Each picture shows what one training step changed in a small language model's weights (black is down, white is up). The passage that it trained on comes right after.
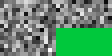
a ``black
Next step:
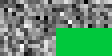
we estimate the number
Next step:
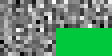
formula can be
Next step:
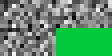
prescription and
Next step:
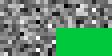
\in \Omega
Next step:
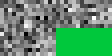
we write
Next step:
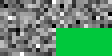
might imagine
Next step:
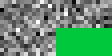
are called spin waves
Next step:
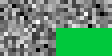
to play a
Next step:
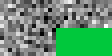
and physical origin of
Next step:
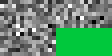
to restore the
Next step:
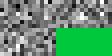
density perturbation
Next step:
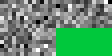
to be at a
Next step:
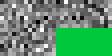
to the phase noise
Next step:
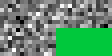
orange dashed
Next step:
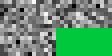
properties and behavior of
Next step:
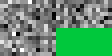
cases are consistent with
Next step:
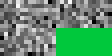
neutral, may
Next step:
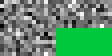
diffusion constant as
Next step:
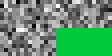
oscillatory behaviour
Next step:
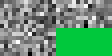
a crucial
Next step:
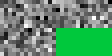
we minimize a
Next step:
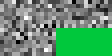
instead of the linear
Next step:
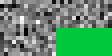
plasma to
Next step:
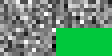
lead inside the
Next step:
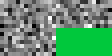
Defined in
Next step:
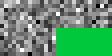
interesting option may
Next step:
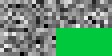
effectively filter
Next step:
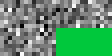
will allow the halo
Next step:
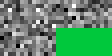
SB regime.
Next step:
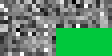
these developments,
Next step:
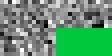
bosons is
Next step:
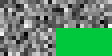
we are discussing
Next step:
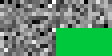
with the horizon
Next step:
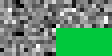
is also considered in
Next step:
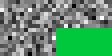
measurements were supported by
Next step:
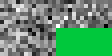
and reducing
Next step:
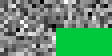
and inelastic
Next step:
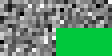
with a spot
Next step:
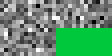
to different centralities
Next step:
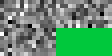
fourth columns
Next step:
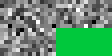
tasks due to the
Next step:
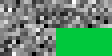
will also take
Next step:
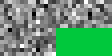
same for the
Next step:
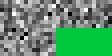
$T$ is
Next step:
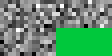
which would be
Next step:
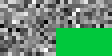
type, where the
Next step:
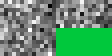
a horizontal
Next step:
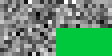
temperature, the
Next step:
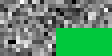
the simple form
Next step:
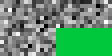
will shed a
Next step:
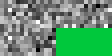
dotted lines
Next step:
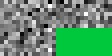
DM we consider a
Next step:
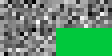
appear to support an
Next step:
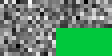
smooth changes between
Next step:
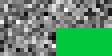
total gain remains small
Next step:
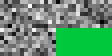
behavior, but differences
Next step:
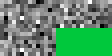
an existence
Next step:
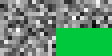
OL and the
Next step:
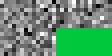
can provides us with
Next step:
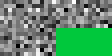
in the EL
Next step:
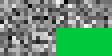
as bright blue gap
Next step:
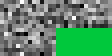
the dots changes
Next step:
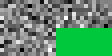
and slowly increases
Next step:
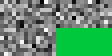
maintenance during
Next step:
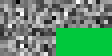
the Bloch
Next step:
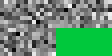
amplitudes among
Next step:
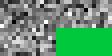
where $D$
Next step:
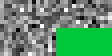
time can be reduced
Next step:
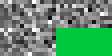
representing links
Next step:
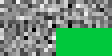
use of different linear
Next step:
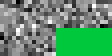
which can also be
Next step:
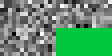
This section is a
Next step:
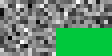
the circuit
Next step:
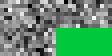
been found, one
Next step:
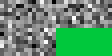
other ...
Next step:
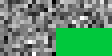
expansions into the
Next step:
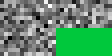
vacuum at operating
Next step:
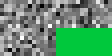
single dot 2
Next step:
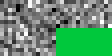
Hence, there
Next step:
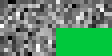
multiplicand and
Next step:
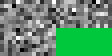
be understood
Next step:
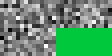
Further RG
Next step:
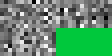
mb. This
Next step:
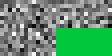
that were measured by
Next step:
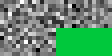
the valence
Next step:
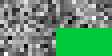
a limited set of
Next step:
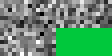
a key determinant
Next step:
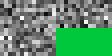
consequence of
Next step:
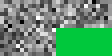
et la
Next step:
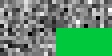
a physical model will
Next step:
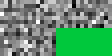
surface density might very
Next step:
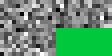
duration and may
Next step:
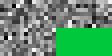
have used the relation
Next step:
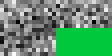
more interesting solution
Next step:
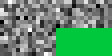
although it cannot
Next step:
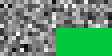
mixing parameters
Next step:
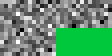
deviations of the
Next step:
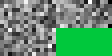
a formula
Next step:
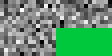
into reaction
